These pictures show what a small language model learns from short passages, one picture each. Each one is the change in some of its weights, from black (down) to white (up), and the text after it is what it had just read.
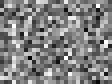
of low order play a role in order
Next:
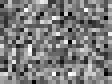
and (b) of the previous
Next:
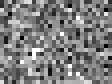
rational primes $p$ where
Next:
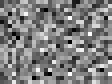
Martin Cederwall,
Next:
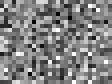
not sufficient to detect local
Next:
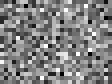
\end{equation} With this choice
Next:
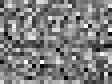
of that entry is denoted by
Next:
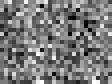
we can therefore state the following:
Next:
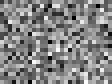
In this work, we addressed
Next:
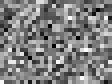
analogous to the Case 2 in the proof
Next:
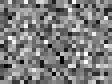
a directed cycle. The proof is
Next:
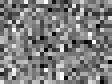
$G\sharp$. Each
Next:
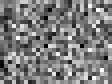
cI$. We fix a maximal torus
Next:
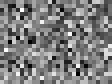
given in [CE-75,
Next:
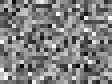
the group algebra $K\Gamma$
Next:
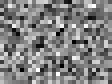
for holonomic systems. \newblock
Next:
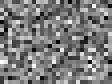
defined by \begin{equation}
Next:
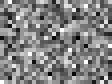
an isomorphism), that is if and only
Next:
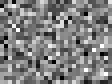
{\it satisfying} ${1\over
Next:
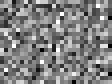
the context of mean field games with some
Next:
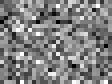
optimized gradient methods. That is,
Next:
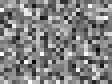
Hyperspaces of conformally
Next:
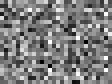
is $m\geq n$ such
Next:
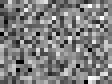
and $B$ be finite
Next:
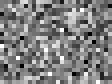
in $\lambda$ with poles of
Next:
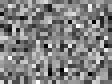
for DeepSeek on
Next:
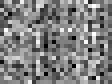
formal properties of universal linearization operator,
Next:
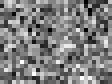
part of the elastoplastic
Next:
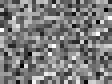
to $i=L$ or
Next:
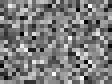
for different values of $n$ and
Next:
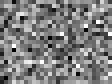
that, as the time step size
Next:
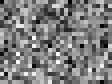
numerical results, thus lacking the
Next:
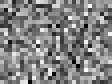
the base pulls back to a regular
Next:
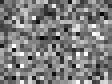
numerical treatment. Section 5 uses regularization
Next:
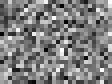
and \ref{barquasi} imply
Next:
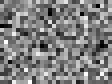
far we obtained one equation for the three
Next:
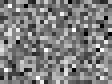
\mbox{ \beginpicture
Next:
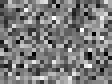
and a class $C^1$
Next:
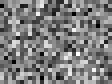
group. It has order $120$
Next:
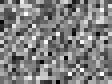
arguably, the most relevant one
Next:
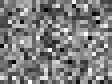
proofs are, as above, straightforward;
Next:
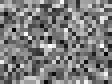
by an edge if the word
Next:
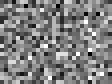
\end{equation} and for any
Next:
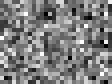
determination of its real differential group
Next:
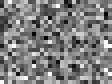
addition Cayley graphs and their
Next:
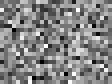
he gave an explicit formula for the
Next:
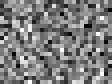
are only sometimes attainable,
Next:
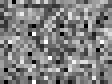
(\ref{ipi pmm
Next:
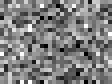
formée des schémas
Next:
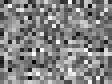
\address{Courant Institute of Mathematial
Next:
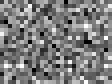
This work is supported by the National
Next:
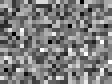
the present are also issues, since
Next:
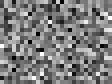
all the faces of the cube and
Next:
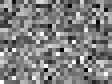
the point $z$ has a closed
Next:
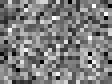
and that \begin{equation*}
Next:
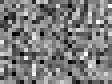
consistent, i.e. $$
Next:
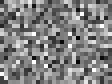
understood how to construct an maximal set
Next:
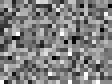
the de Rham cohomology of
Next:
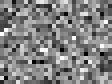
the {\it Young quasisymmetric Schur
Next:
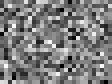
of the PGM and the
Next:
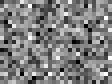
Calabi-Yau metric geometry
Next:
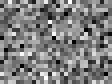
particular preserves $\ker A$, and that
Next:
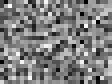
\label{main5} Let
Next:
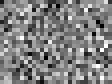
For a permutation $\pi \in
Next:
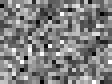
term of the Gauss circle problem ,
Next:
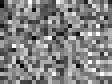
conditions (which turned out to be
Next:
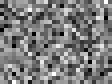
is the nodal interpolation operator.
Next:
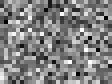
Assume that for any $t\in
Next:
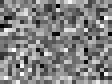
use of risk measures, conditional value
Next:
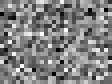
in each specific case, as
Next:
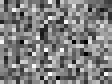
Siu \cite{Siu}.
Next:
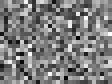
which is directed to the inside of $
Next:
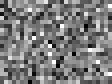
is $x(s)$, and the
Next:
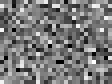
this article. \begin{Theorem}
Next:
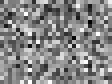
non-common Lyapunov variables,
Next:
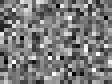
reverses of (%
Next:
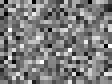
0.01cm $$\widetilde
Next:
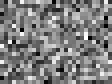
(right) for the approximation to
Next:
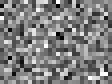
$\mathbb{S}$ satisfying
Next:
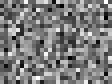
$d$ is such that
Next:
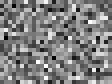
$X^{n}$ into itself defined
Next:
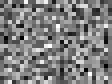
$P$ otherwise; in either case
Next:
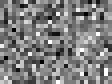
where \begin{eqnarray*} \Theta
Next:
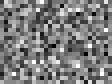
whose proof can be referenced in
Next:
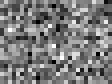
requires $3/2+\epsilon$
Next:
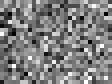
things the words refer to.
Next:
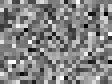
however, that for $\ell\geq
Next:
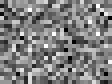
is to prove a topological version of the
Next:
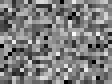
the space V. The space V is
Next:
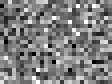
and every continuous functions $H:
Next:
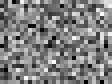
(\ref{pushout}) to
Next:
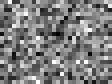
easily that the conditions in Lemma
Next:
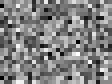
paragraphe pr\'ec\'edent
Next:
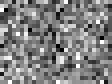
x'-1\}$. It follows that
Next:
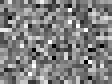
a type-definable subset of
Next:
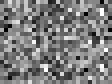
must have an even number of vertices and
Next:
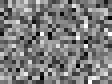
can define the rank $m$ bundle
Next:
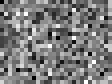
been established. \end{itemize}
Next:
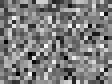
3.3. For each
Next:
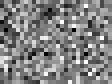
viscous quasi-incompressible
